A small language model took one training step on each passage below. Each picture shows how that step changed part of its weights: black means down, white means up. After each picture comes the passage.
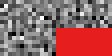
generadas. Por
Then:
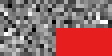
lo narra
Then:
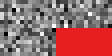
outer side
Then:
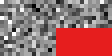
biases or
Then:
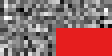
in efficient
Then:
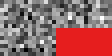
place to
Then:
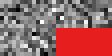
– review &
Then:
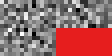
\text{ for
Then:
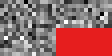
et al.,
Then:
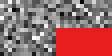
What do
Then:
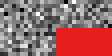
the environment
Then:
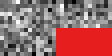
bilateral total
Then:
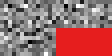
bir qator
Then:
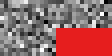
person*, he was
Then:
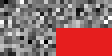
of Patients
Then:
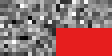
approach to fire
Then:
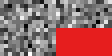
as device
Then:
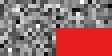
yuz yil
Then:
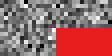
make a
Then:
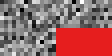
have had the
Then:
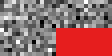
an actual person
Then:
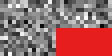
amal berib
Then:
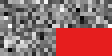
ist es
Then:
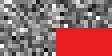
approval was
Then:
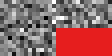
are divided
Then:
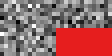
to disease
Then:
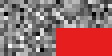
the sensors are
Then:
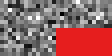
work offline
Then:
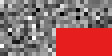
them. The
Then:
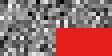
of National
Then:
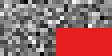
des Grecs
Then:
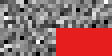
but all the
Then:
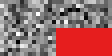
and rainy
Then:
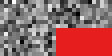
no adherentes
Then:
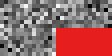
children through the
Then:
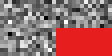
yana bir
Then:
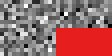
РАО 7
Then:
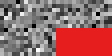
had the
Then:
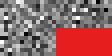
information provided by
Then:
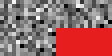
share best
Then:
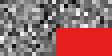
edema e
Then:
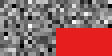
a European
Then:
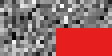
examined the
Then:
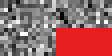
va arzon
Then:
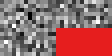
di andare e
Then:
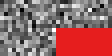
have a deep
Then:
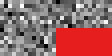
este estudio de
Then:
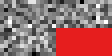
lain yang
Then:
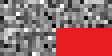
parte del
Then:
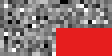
yang luas
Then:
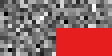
who can be
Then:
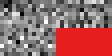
in trace
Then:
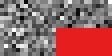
The data on the
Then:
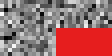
model revolved
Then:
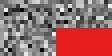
and also wastes
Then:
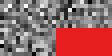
del Volga
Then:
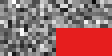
er soll
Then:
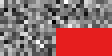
the army
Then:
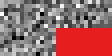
discussed the
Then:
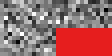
data of patients with
